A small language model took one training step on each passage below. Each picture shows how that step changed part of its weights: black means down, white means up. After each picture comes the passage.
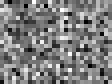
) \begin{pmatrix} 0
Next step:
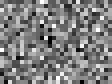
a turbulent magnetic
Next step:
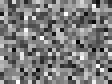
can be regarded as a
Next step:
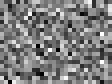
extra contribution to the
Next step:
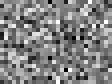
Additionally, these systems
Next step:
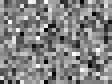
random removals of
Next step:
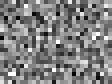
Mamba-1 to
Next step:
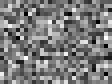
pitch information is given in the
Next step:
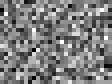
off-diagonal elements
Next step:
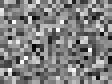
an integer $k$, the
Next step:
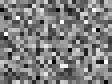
synthesized by a
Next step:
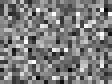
in the experiment and obtained with the
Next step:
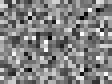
frequency region together with a
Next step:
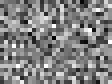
bootstrap lower bound
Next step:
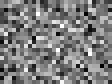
without dextran and the
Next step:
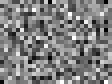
a barotropic,
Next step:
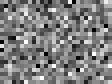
$\X=X$ and let
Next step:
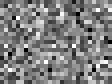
setup resembles that
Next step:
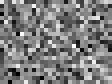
and chirality found in
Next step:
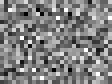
the recurrent KV
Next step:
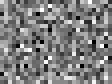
that in a noisy system the
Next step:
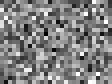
nebula according to
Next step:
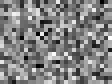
usual behavior if changing
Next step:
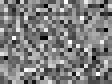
a large macroscopic
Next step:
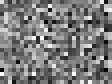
one can show that there is no
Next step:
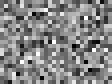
resonantly capturing
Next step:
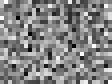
is that (compare equation
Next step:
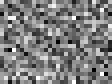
configurations obtained on a
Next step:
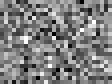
processor at $2$
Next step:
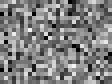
with the result\footnote{The
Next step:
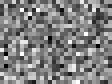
the equivalent number of
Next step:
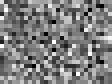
shows the end-to-end
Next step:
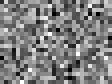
spin pair that was initialized in the
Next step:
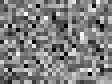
scattering medium to
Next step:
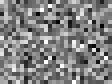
that the bulk and
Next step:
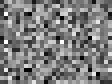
of radio-contamination
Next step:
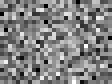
diagonal matrix containing
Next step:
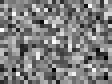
easily obtained, which
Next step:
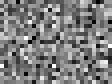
on the device which are defined
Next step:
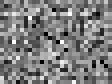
boundary conditions. Neglecting
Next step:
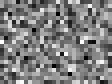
and improve models of the
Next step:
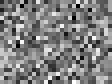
stage of charge perturbation
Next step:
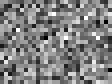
size by replacing
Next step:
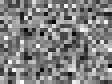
lower brightness of the SNR
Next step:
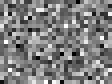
these protocols remain
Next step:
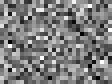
these effects at the beginning and
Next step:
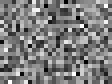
an ensemble beam would
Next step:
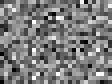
\phi _{\min }\right)
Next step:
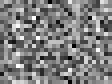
at top left front
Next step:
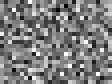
$J_\mathcal{S}$ is
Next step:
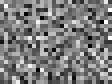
within a narrow interval
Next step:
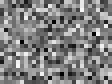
it is to be regarded
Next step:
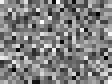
diameter. (Top)
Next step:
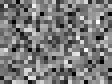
CGW reached
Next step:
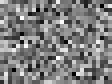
or \textit{unitary
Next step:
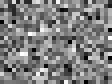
lung cancer treatment
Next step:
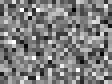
the body 2.
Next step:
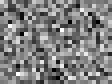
direction - from the background into
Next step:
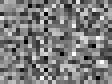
a characteristic length scale in the system
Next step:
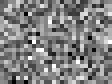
scratch which have a similar
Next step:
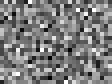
the two channels, SNO also
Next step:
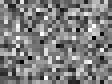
action and was therefore more
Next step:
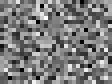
level. Although the
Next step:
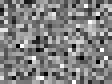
of total baryon number
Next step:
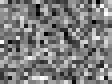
city centre which is
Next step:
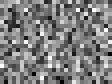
the valence band edge
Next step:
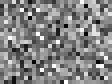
the interplay between resonant
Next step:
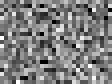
primary composition
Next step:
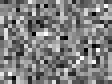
that $z(\qsq =
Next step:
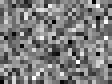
it is \begin{eqnarray}
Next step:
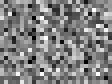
in single precision, on
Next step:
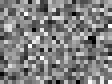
determining the C/O ratio
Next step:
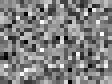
single mesh block are
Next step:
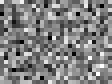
and vertex diagrams in
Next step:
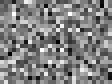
and technological leadership
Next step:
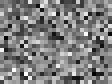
topological nontrival
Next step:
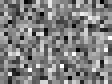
IMF variations in galaxies
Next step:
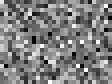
information on how large the portion
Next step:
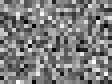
frequency of required collectives
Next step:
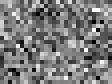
as found in the essential
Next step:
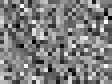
densities \begin{eqnarray}
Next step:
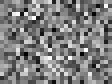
Consider a malicious
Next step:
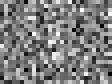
early 80's by
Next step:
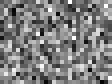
There is no $i$ such
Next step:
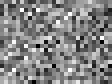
the localization length of the bound state
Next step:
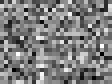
color-coded as
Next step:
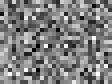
can be detected in an
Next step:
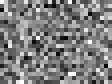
to spatial shape of
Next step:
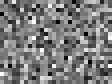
The first layer takes input
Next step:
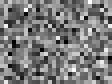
same in the presence or absence
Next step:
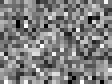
awkward where the levels
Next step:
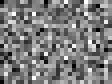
\alpha {\bar T - \bar
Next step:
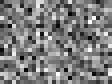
\nonumber \ \eeqn The terms
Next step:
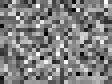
pulse sequences for
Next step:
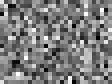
domains on BBN
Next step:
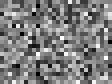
is better suited than
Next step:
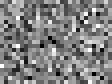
reference state. Effects
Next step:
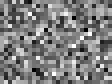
is not crucial to capture
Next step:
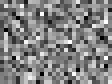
master node to it's
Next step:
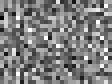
type proofs permit
